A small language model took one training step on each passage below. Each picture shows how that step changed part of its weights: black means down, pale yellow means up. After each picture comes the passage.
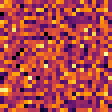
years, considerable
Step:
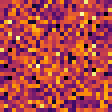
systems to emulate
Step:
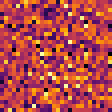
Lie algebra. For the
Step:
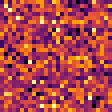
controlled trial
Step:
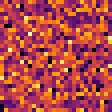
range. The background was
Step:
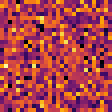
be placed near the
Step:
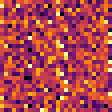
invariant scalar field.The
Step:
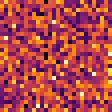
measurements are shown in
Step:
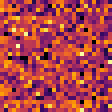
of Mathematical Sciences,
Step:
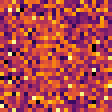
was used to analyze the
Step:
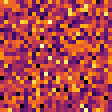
functions $A$,
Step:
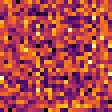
a number of important classes
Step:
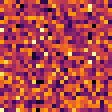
DRC. Some
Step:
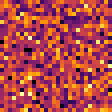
the Conjecture above.
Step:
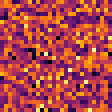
the final asymptotic representation for
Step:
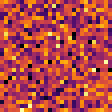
various public inference tools
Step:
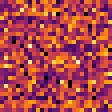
ages of 20 and
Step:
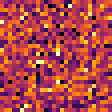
a journal article or
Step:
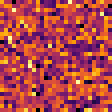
from the construction in
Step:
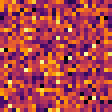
is a tool that forms
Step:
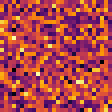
Composition of the
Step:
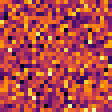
the Poisson bracket in
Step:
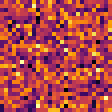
Nidanas of
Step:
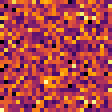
to the Green's
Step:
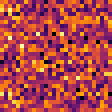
calibration of sensors can
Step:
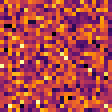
limit of the function would
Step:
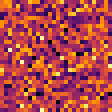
an example. This
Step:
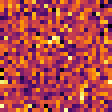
argument is also supported by
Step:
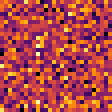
expression of TetR
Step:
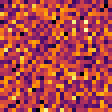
erase reduction in
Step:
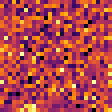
We enable text-only
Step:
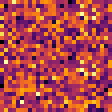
to a logic
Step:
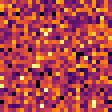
on regular renal
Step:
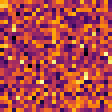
groups, the mean
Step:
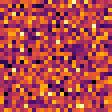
east Africa.
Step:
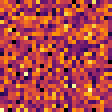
the Civil
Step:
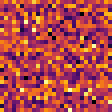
Wasserstein radii
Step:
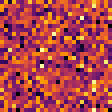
neutral (atomic
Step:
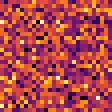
magnetic flux $\phi$
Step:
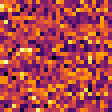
and position for this
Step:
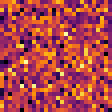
is right, left and
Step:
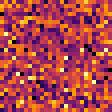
point (thanks to the
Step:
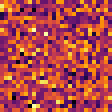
and structural features that determine
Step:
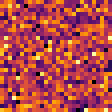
we make the assumption already
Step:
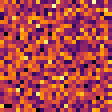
Human Alternatives
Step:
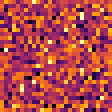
Some general algebraic studies have
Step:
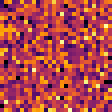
nonzero, and it is
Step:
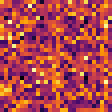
of contradiction, that
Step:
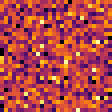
Non-peer access
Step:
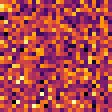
and some simulations, for
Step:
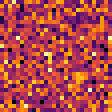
presents a possible beam structure
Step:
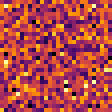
deep BEC regime,
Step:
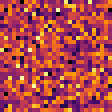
library's goal is
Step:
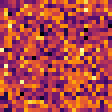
exchange along these chains can
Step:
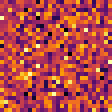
{\bf Andreas
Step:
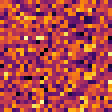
the sky.}
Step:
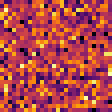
triggered a significant
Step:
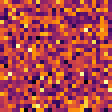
the other hand, using
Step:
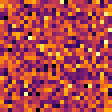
it may be difficult to
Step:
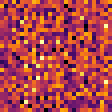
However, in situations where
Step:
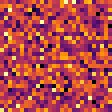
+ s)$. With our
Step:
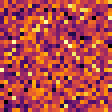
Levels of
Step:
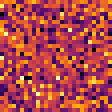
engaged in the
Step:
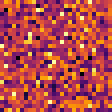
star properties with the
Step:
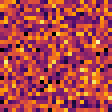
learning sites. **Figure
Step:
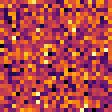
assume the circle oriented
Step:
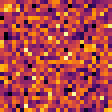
sky. A regular
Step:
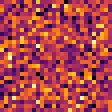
University of Science and
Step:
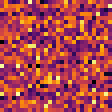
as a function of
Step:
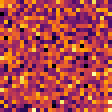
endpoint is a
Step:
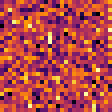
some self-selection
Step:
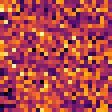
and social ethics
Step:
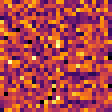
this system one can
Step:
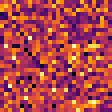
for this type. This
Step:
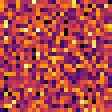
\ldots \big]}
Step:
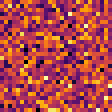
notation. It should be
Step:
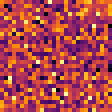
where gas is continuously
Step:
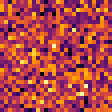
on PBW
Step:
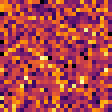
in West Africa.
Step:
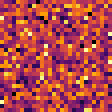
Zhang; the proof
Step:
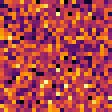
of ships and
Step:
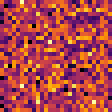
degree $\leq 4$
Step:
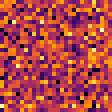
active leisure and
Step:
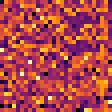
the disputing
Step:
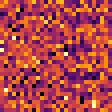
upon cooling the
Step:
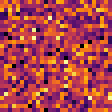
with the periodic and odd
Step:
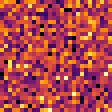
any cell death or
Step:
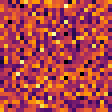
\\ Guillermo
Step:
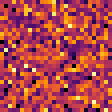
to 100, the level
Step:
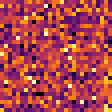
possibility of observing these
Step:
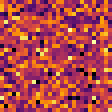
of equations to understand the
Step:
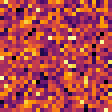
course, Agid
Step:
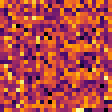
hence reducing the dimension from
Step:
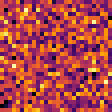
photons in the state
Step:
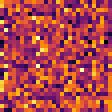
violations are generally much
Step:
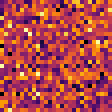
``` > function
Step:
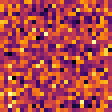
superstructure of society which
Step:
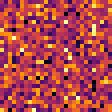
anisotropy of the
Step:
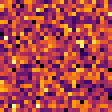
study involved minimal risk,
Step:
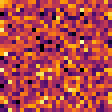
compounds such as
